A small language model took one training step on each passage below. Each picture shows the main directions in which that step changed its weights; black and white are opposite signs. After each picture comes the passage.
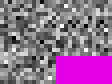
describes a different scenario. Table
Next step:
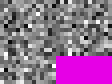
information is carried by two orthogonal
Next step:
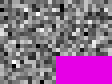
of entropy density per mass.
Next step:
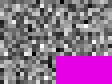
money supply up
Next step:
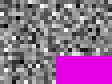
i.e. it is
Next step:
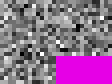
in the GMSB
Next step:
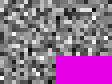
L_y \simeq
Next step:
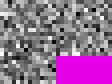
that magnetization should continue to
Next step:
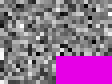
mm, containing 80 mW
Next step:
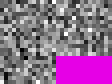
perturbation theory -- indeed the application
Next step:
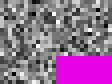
most on the order of their
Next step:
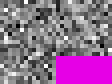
and $I$-band
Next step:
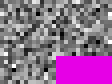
extrapolation of the current state
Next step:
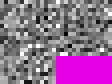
design or change the training
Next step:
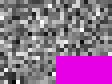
where $\alpha\equiv
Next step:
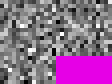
Figures, we set
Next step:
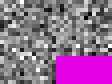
of a multivariate normal
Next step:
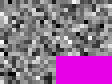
geopotential model using
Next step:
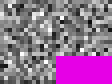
in different fifth force
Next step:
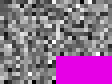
the pump and probe. The
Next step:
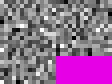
has to distinguish between short range
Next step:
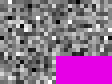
distance large compared to the distance
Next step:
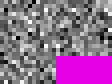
conditions for the bulk concentration.
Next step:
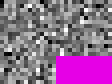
The first term shows that the
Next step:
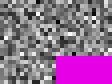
by an electrostatic potential or
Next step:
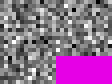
are defined on it.\\ In
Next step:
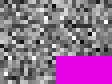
minima in a rather different
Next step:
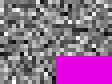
\end{gather} where
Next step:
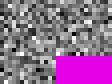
from jet studies at LHC is
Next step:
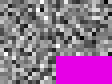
screened states. Blue
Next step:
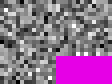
$U$ parameter at different
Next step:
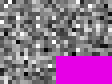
effect of the OU noise
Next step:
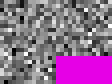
fidelity is less than
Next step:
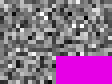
\Delta f$ is a
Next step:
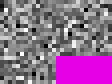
$G^*$ is defined as
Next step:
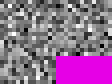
not. This difference can be
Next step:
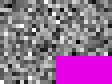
fixed $H$. We previously
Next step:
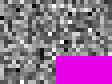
contours and shadings in
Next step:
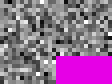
Note that we have considered
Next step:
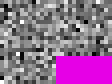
parameters based on observed quantities of
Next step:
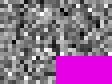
bacteria and other types
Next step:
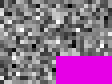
large-scale kinetic Monte Carlo
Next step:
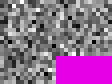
because, although being macroscopic,
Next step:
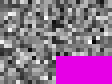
results approaching convergence at
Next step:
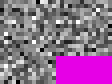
\end{equation} where
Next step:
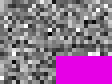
is large and we first reduce
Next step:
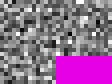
constructing a 1D
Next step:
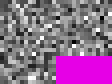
the Earth's atmosphere where it
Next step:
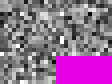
circular ``cut-out''
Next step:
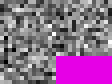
a Fermi surface of quantum excitations
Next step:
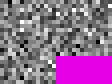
demonstrate cross-facility
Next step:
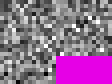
the bulk EMT induced
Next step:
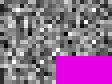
a stationary phase approximation, which
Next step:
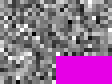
is mainly positive for $\vert
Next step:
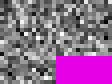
the centres of the solar
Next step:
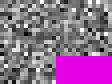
profiles also was satisfied by increasing
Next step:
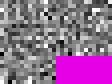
website, DES
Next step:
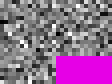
and recognize it.
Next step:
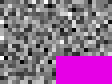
active and a quiet
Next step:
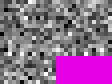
the O4 run, over
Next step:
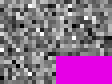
drastically differ between the
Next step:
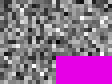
the morphology and the evolution
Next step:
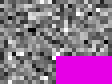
related to superconductivity, this
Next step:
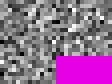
equally to this work.
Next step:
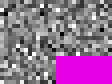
z^-} \langle
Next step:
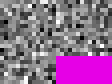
considers a SM-like
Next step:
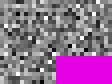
integrand is meromorphic and
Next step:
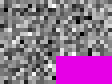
key dimensions such as the
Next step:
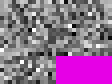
the method enables us to access
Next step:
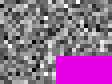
show an enforced
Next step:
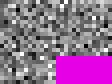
star abundances are taken from
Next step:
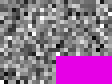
Experimentally measured transfer
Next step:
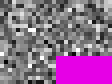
two components of the background,
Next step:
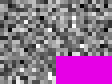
{author} {\bibfnamefont
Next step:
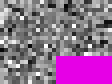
no evidence for either continuous or
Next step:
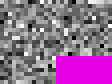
lattice too, there are not
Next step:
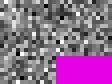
as proven in the
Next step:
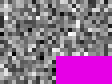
criterion violations, split between
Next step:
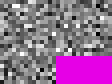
errors, below 5\% which
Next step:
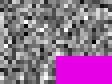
is re-accelerated
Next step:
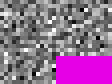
from the control board is
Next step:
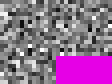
dynamics, i.e.,
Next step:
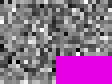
quite extended tidal tails
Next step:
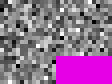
$ab$-plane optical conductivity
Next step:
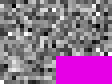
shown here. Figure 4:
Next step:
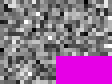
bank churn data
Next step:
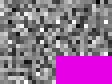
a reliable distance interval where there
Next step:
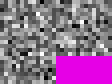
After a through investigation, we
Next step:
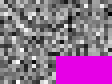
to be able to reliably
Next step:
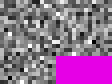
This produces seven domains where
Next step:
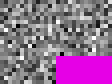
$\lambda_A$ and
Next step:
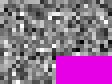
emerge from the same
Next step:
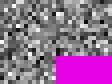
dissolution study, on one
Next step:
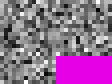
In (c) the
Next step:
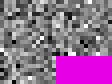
momenta, which are more natural
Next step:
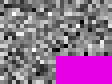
\leq B, \forall
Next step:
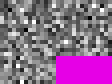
the downlink coefficient matrices of
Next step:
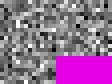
below $\sim$ 1 keV
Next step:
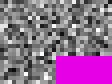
terms of the expansion and
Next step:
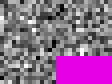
of constructing a nontrivial
